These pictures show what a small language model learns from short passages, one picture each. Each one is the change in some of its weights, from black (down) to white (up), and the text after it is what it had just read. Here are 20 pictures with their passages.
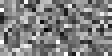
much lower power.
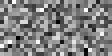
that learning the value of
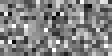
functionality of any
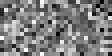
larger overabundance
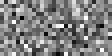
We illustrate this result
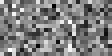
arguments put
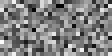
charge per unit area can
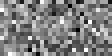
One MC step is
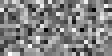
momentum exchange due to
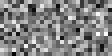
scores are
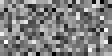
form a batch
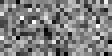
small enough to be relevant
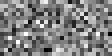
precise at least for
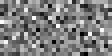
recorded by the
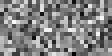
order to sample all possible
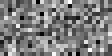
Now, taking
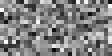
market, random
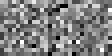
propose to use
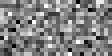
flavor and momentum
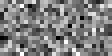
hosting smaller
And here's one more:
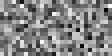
bias in the
